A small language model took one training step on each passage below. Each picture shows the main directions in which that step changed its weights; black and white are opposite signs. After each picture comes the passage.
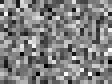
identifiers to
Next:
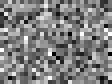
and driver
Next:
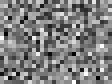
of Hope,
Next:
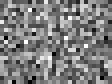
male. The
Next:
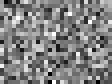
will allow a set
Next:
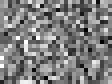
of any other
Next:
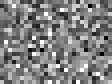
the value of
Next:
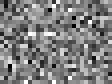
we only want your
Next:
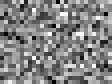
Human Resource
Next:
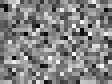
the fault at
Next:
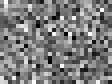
effectively quenched
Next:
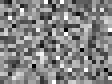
These are general criteria
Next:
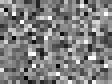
their identity. To
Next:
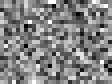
as moult.
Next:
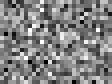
there are several
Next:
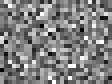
affects only
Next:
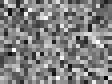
plans were prepared
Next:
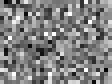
will look for ways
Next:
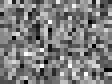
size and demographic
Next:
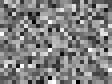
an important technique in
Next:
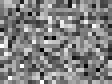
presenting with
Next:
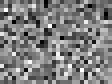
cocoons to
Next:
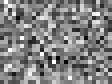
communicate with
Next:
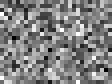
and fatigue
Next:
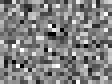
edge of stability
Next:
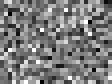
knew that
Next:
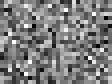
contained in the
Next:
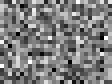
R. and
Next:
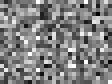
prepared. The article
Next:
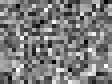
oil price goes
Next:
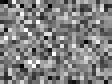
disease is essential to
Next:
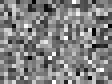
prospers with
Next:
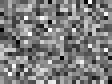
instruction in higher
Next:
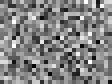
well or the
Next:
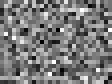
Provided %
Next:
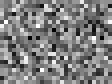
This distinctive
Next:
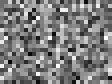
method. In
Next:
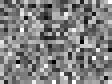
causal comparative
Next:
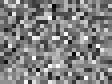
all of these
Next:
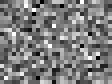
the tour?
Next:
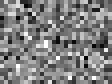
operationalize it
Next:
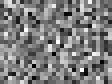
are present, Figure
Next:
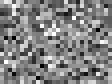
how you look at
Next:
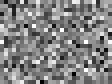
passion for the
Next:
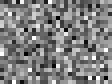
individual has it as
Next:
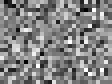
are biased on
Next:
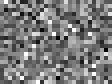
essential information is
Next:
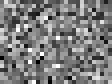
difficulty in
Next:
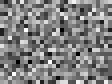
wide lines and its
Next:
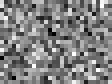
ranging from
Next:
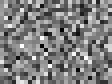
of joint
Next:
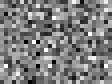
time. For this
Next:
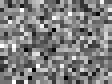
with a CN
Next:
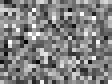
applied to the
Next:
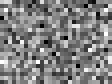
h to achieve the
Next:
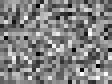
for variance using
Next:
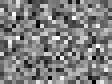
each of the elements
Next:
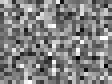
services in Nigeria.
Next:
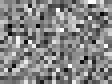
resolved if
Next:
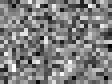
the advancement
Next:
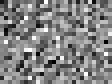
in 1 patient of
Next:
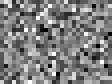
soil medium.
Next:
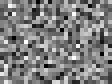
groups distorting
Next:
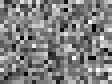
first relation
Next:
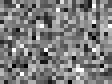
findings show students and
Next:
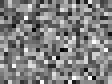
in the medical
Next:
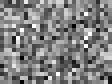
if there are no
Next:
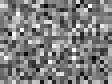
over the period of
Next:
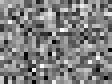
health policies needed
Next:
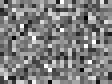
± SEM;
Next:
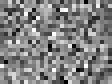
method these days for
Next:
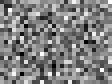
security for all
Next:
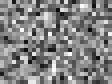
standard research activities.
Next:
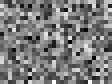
research performed on
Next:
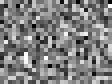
Formulation of
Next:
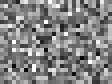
at this stage of
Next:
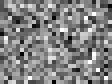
were reared on
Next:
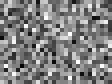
died by
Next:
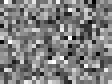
methods have equally
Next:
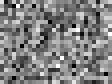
filter associated with
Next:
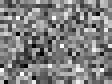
evaluate the process and
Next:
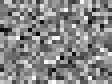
top of a
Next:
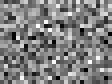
at δ
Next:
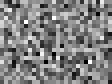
where the parameter
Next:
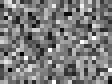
are shown as an
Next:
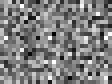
context. I
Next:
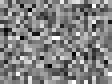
diagnosis of
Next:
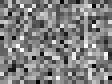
diagnosis is clinical
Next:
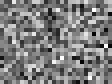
major cities in
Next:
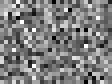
structuring of
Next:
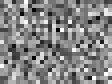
Parachor for
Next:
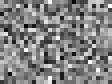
spaces in order
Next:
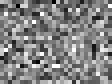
This stream of
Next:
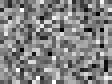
with half
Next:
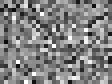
X Angle
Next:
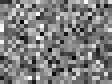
airway disease for
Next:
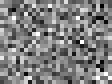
acid, using the
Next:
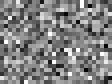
that may help reduce
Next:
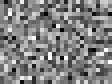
public transport) as
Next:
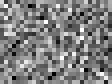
from alcohol
